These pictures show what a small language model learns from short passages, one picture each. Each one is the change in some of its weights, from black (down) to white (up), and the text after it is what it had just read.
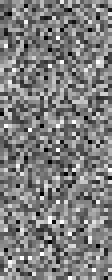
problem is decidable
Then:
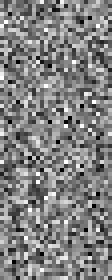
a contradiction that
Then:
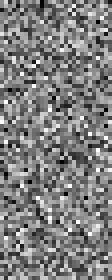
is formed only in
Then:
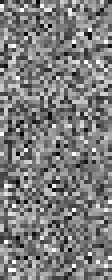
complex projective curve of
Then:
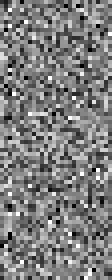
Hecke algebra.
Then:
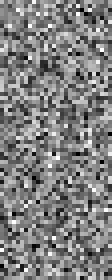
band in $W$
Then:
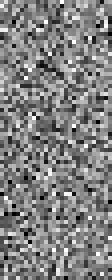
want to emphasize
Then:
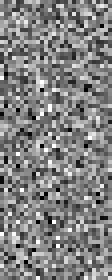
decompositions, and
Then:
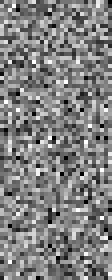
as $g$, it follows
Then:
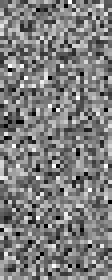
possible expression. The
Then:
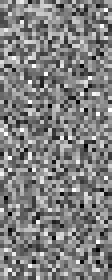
sum of wave
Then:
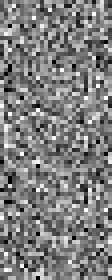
whenever for all
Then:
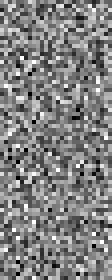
with $\Bx \neq
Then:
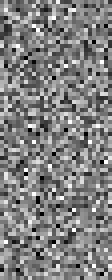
compact manifold $M$.
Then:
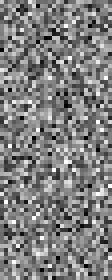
reduced completion of a
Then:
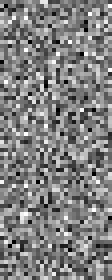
\end{equation} where
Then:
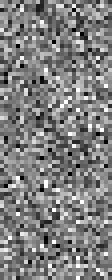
has image isomorphic to
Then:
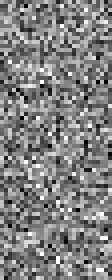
setting, but it has
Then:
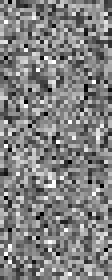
it that the metric space is
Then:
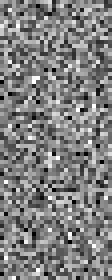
these values of $P$
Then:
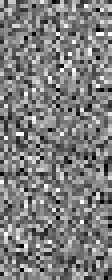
obtain the standard Snell
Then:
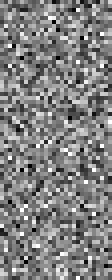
unitarily invariant
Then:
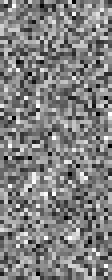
be interpreted as the
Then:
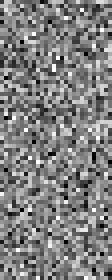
B_n$ be a
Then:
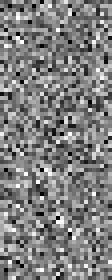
let us point out that our
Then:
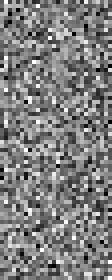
possesses an
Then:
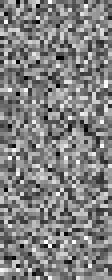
are defined by scaling
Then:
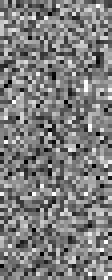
this problem is completely
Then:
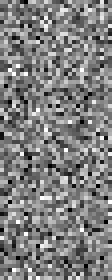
bounded variation signals
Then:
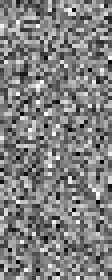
every $K \in
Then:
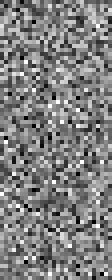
$f$ preserves
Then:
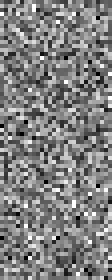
via numerous case
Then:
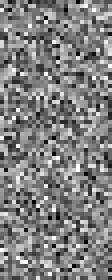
$\FSA$ as
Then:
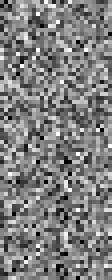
following data, in time that
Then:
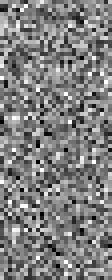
editors, and two
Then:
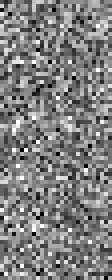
a generic fiber
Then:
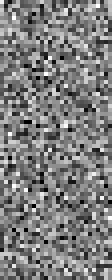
During our first time
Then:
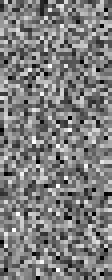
of the Weyl group
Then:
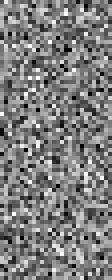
simple generalized Parry
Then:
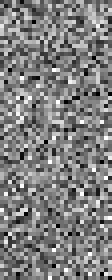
$L^2$ space
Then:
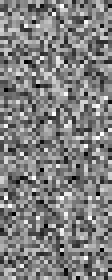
make use of a
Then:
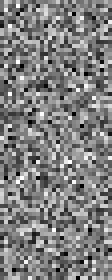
lies in the model
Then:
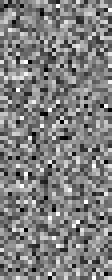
$\ell$ must be
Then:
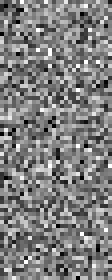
discretize in space using
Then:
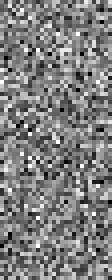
a Noether theorem
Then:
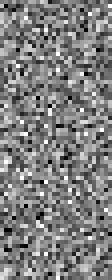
\nabla ^j
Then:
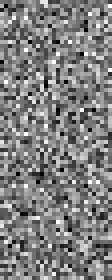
\end{equation} is
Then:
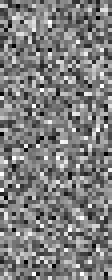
and infinite products
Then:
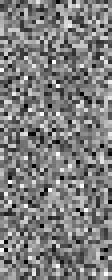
square commutes. Since
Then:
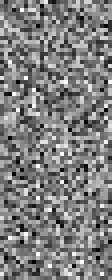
0$, there exists a function
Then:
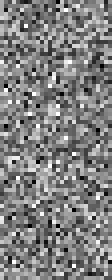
compact open subgroup of
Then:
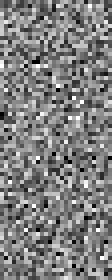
the matrix operator ${\cal
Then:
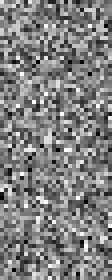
= \mathbb{E}
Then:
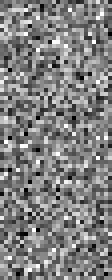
a well defined rational
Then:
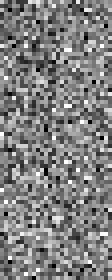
that the sublevels
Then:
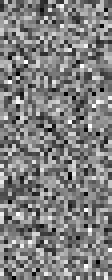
of the primal problem is
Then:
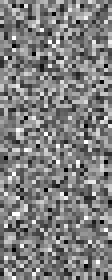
of $\glie$
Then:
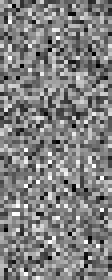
Although it is
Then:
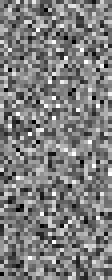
to offer as the
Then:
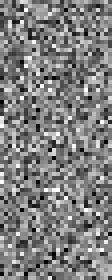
curves which bounds complete
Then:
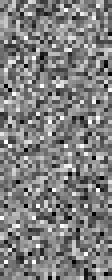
directional derivative of
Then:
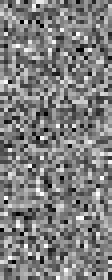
third move,
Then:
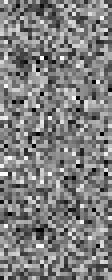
is clear that
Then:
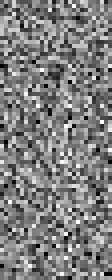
degree $i$ for all
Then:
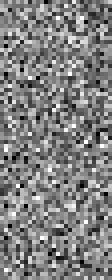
interpolants for
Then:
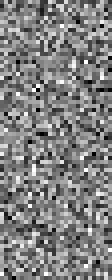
of the four components
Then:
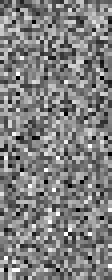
$K$-linear in
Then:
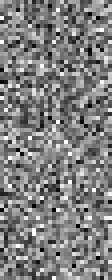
each Sobolev
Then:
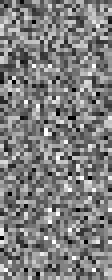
$ in condition (C).
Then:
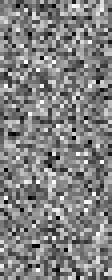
also assume that $h$
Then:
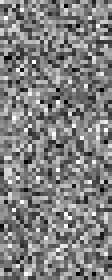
Since our estimates below
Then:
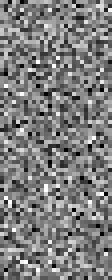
algebra deformations;
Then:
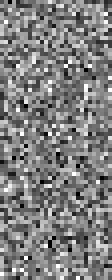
it in solving the
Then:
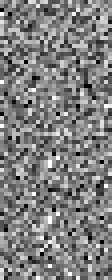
h$ which is maximal
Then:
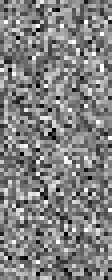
a two-fold
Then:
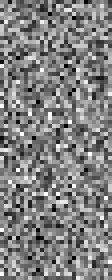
by parts to get
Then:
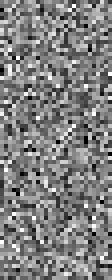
and linked with
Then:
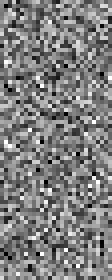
$\mathcal Z$. Then since
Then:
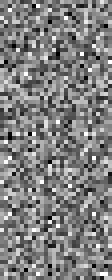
\Omega} E_x
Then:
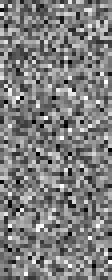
vaudrait que
